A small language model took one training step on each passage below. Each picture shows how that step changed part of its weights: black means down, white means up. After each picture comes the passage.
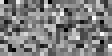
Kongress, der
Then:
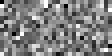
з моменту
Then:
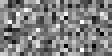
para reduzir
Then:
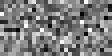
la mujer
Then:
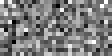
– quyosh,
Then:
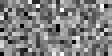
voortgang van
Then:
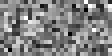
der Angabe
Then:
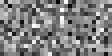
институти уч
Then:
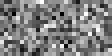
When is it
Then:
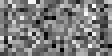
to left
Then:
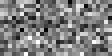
shu nomga
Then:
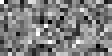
distinta de
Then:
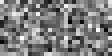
holatda ham
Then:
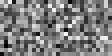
os métodos
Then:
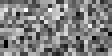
statehood in
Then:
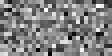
poate aplica
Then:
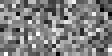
mettent sur
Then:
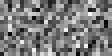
spellen die
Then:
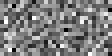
личности в
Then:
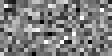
de los Estados
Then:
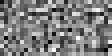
a abordar el
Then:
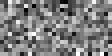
para descrever
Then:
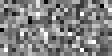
da tecnologia
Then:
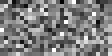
ont mis
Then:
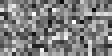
zapalne w
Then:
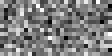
el uso de
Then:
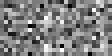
учун унга
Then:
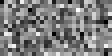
a valorização
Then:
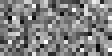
of the data
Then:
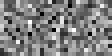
признаков с
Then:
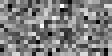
de la finance
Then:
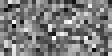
compte du fait
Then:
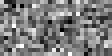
mga salita
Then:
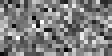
Republic of
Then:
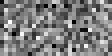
м був
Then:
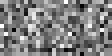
a validação das
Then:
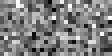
va ruhiy
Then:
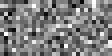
comum e no
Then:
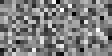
coherent and
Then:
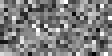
dan merah.
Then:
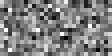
de bireysel
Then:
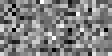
entanto, os
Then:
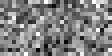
unia esses
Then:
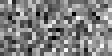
sich mit seinem
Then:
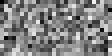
barras de
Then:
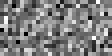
при активном
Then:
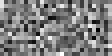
um todo.
